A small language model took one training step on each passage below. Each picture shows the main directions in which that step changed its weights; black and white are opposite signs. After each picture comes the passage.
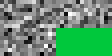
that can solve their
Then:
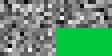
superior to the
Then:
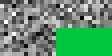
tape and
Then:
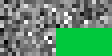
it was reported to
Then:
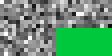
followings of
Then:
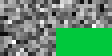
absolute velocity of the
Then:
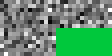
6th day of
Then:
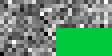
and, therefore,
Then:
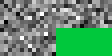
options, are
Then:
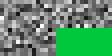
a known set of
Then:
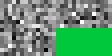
follows: You
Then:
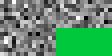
generated are compact and
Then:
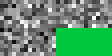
theory problems}},
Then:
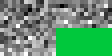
of various intervention trials
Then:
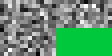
the population. This
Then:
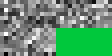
maintain contact and
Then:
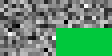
continuation in
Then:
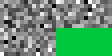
relations relate
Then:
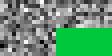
the resource. We
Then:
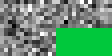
to the central velocity
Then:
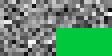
environment. The
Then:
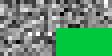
the gravitational field as
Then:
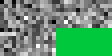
beyond often contributes
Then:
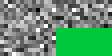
inspired in
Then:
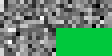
greater measure of real
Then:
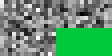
within the range of
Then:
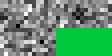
of Three
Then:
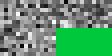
addition to its simulation
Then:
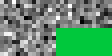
become one of the
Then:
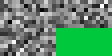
small amplitude of
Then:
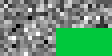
alter effects of
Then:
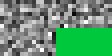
the IFMR
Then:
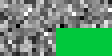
of Cancer
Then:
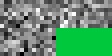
for computational materials
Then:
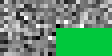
old have the highest
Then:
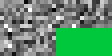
of logarithms that
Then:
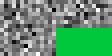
same. This stage
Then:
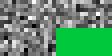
the covariates can
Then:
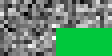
the sky were
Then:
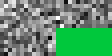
compared with the expected
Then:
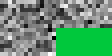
and the uncertainties that
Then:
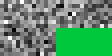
students and parents through
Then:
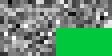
$L$ parameter
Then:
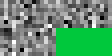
vector control strategies
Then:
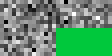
and Mathematics,
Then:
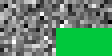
and lower bounded
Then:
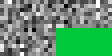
them to all types
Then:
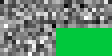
absorption cross-section
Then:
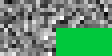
shifted version of
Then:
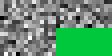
formation height of different
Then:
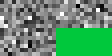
size changes.
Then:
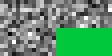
the halos in
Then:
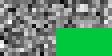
the ethanol
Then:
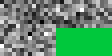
form a molecular
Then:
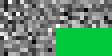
lepton flavor
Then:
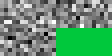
studies and provide crucial
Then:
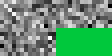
be done by
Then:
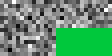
are now in the
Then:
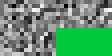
telos is
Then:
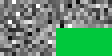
same result as
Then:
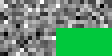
field of order 2
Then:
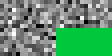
change proneness
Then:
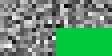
collisions means that the
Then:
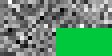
and writing are
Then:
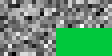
is not a problem
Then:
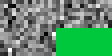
Open and closed
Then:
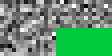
the initial burst that
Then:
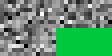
finds that the
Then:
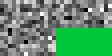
the passive
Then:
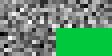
These images were
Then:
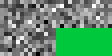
figure, and
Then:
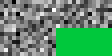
allow us to increase
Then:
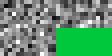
the signal detection performance
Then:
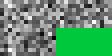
encourage them to
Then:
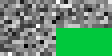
reason such as family
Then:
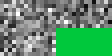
used an accreting
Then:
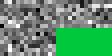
for the quantities of
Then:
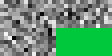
sections can be
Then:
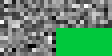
described with an
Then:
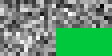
the system either
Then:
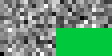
distance, schools for
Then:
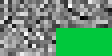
global warming.
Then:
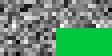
a broadening of
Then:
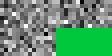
learning index,
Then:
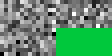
noted that we do
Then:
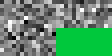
if the monitor
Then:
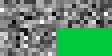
an association between the
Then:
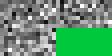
MSMEs in
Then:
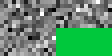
is depicted in
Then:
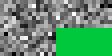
data presented in this
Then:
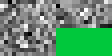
and Figure 2.
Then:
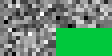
is beneficial to
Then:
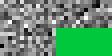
significance of strategic
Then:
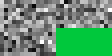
track in the jet
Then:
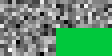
as respective specimen
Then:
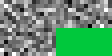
be calculated with
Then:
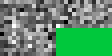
order to answer the
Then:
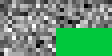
characters for the
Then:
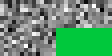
the observations. This
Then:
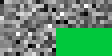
Gaussian mutation with
